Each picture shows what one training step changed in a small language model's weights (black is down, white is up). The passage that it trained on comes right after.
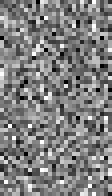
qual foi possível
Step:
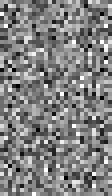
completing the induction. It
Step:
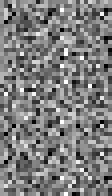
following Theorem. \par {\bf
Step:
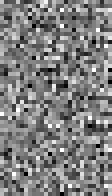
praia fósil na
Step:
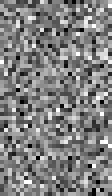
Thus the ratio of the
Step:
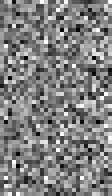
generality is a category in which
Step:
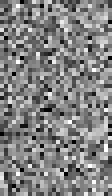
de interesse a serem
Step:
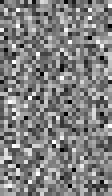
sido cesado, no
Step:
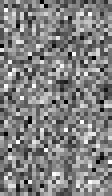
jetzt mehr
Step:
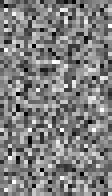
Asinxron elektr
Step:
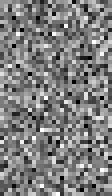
there exists the free coarse group
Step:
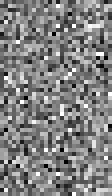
{2}, Bermond \cite
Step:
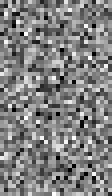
данной сделки в
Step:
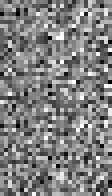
badiiy so'zni
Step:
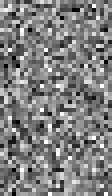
$\tilde{\Delta}$ that are not
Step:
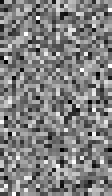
a smooth creating
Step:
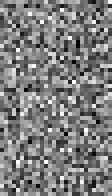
Bradshaw, S. and
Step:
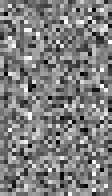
el 5,8% en Brasil
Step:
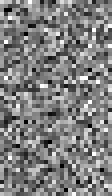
Coolen BF, J
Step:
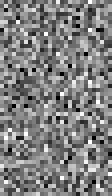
{\it Rend. Circ.
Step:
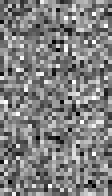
mehmonlar uchun
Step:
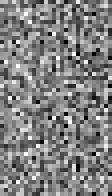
policromadas, de forma
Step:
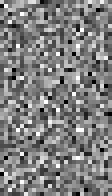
описанию образной
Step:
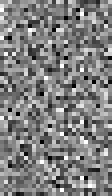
is the eigenvector.
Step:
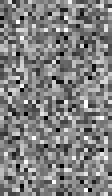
rate effect when subjected
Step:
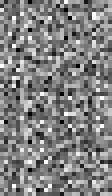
that $x$ and all the
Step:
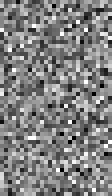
be the Cartan matrix for a
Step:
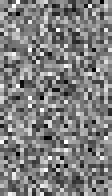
de empresas com registro
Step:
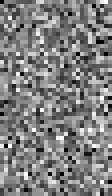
the outdegree of every vertex is
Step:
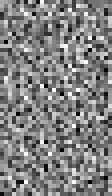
el tratamiento de la
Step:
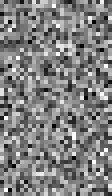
engajamento e a
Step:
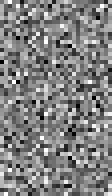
und sicherer machen
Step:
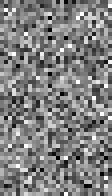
of the discretization parameters
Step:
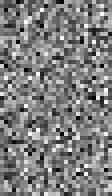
definite if and only if $k
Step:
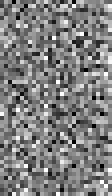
such states. This is considered as
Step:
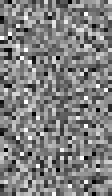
una persona determinada.
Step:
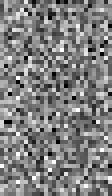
Penalaran Matematika
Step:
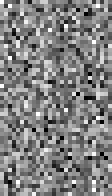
consider the situation when we have a
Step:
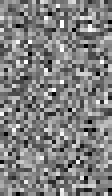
for Federal Reserve
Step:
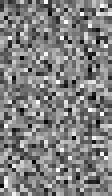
infinitely many $n$. The
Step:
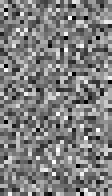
of the commodity market.
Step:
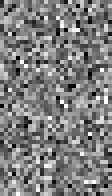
organizational and situational
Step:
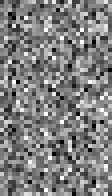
Technical Research.
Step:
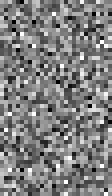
a same color. When
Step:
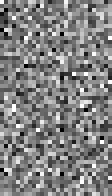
of trees satisfying that
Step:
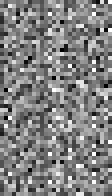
o'z vaqtini,
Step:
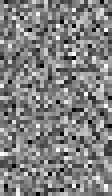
is what used to be called mod
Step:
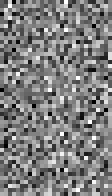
за период с 9 по
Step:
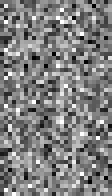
bolalarga muammoli
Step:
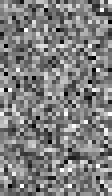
the Corollary to Theorem 14
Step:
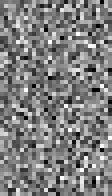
to obtain. For details we
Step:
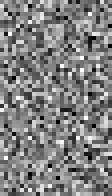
the interface. In this
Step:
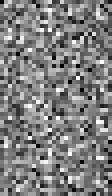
for all $p>0$, that
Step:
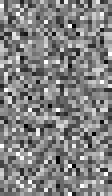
While a mask
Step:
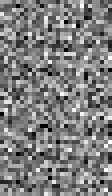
amaliyotni ko'rib
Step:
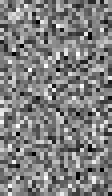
model that incorporates a
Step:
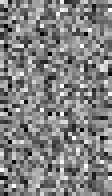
en Pijijapan y
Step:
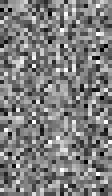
\int_{\partial' \Sigma_j
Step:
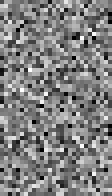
equivalent condition is that the
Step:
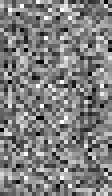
triple series. The surface
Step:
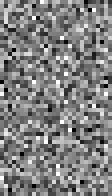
a projective space. It
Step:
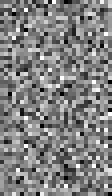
em determinados regiões do
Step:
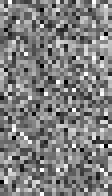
condition $W\oplus JW$ is
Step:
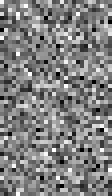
Another similar, but
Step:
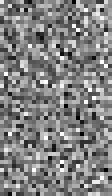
10^{11}$ if we assume these
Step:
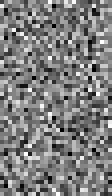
trade and business
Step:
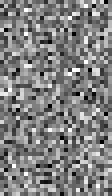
that it does not admit
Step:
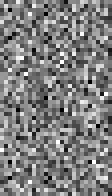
a carga viral é
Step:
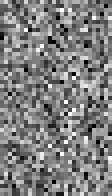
farq qiladi.
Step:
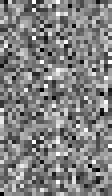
\V \to \V$ be an
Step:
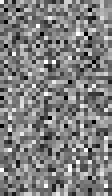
development choices*.
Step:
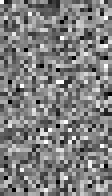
is well defined. (The group
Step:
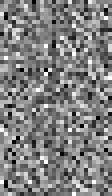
culturas geneticamente
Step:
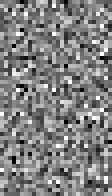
$I$, the pseudo
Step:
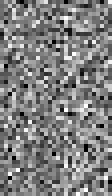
Tariflar va savdo
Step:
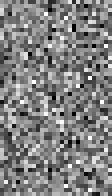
well as a quasi-normalized
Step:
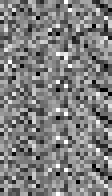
Б Н В И М И
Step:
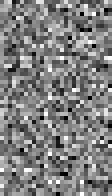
for the purpose of an example
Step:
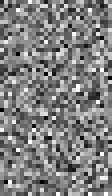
cheap compared with the
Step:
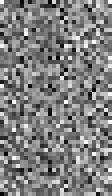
komunikasi di ruang
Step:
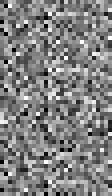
entrare in contatto con
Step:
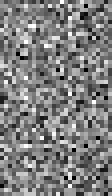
almost contact metric
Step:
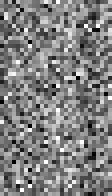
manifolds. Informally
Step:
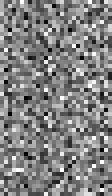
to Turkestan at the
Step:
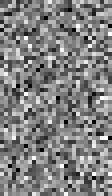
and the isoenergetic
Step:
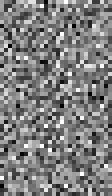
posant $${\cal Y}(\xi
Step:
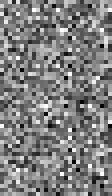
$\zeta\in R_1\cup
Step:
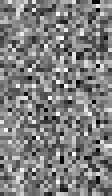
\end {array}\right) \quad
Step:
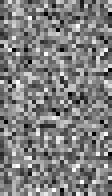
sekin oshayotgan
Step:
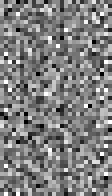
II Fonte: Autores
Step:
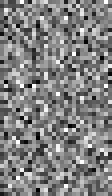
malakali mehnat
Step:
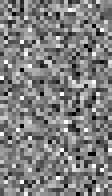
был выходным.
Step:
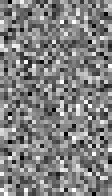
Perancangan Sistem
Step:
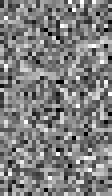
local functor for the etale
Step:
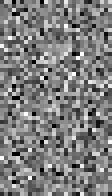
реализации которой
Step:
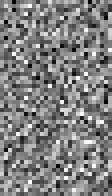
contingente, mais dans les
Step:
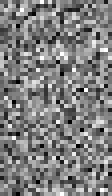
Note that if $G$ is an
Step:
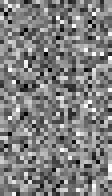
texto instituido
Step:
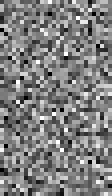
a hexadecagon
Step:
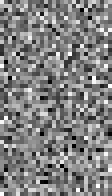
a class of graph distributions which do
